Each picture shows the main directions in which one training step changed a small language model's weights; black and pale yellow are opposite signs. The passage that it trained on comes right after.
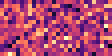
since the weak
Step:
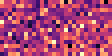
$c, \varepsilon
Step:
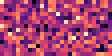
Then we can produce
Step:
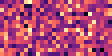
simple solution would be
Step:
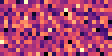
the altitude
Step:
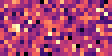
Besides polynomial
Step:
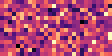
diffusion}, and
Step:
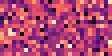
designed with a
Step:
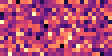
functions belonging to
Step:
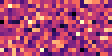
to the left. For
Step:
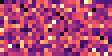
one has a solution of
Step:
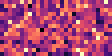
Aban and
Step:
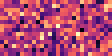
\to \infty}
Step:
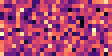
\noindent By a
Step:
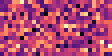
a standard list of
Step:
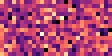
we also consider an
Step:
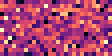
weights and we
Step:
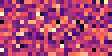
symmetric, bounded,
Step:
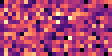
first billion
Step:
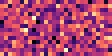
work of Gompf
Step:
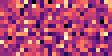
{\it Step
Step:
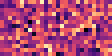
on $\bar{\cal
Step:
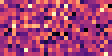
procured to
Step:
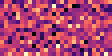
in period
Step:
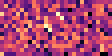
nonempty subsets
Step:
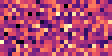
covering has a
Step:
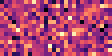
properties (see Figure
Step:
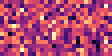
fibered by
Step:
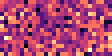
special case of
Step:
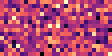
\nabla a\cdot
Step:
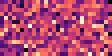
$v$ and
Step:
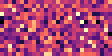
otherwise. \item
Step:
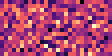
for the collection
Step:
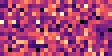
dissipation is
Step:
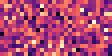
closed simple path is left
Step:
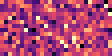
algorithm design for
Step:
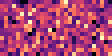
by employing
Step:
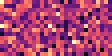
The case $c
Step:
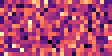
$A^\top C
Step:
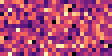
the lens equation
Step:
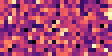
suggesting a
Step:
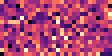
directly to the
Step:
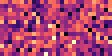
conditions of Corollary
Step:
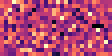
all subgroups
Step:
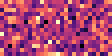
head pressure
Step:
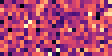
setting, a
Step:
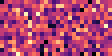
state space. To
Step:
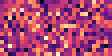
a consequence of the
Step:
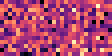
are bounded above."
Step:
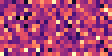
rooted tree
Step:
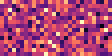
it with the local
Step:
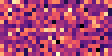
any edges of
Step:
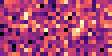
Recall (see
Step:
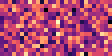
less than 1.
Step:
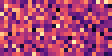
for large $n$.
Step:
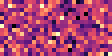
$\mathbf F'$ be
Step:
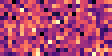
must satisfy
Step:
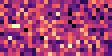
fast as the
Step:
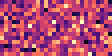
$m$ and
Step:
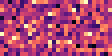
\displaystyle & \leq
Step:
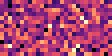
thus, to
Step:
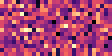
a $g \in
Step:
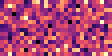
For real-valued
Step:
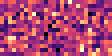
discrete set of
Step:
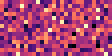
first inequality follows from
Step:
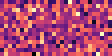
for some $t$
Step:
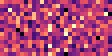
the previous sections
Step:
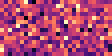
\N$, the function
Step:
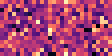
is a bilinear
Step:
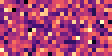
real axis.
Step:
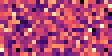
and a node in
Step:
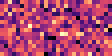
$\w'$ be the
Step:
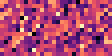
= M(\theta
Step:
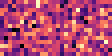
b). \noindent Let
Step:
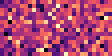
\] Consider measure
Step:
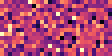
x \in U
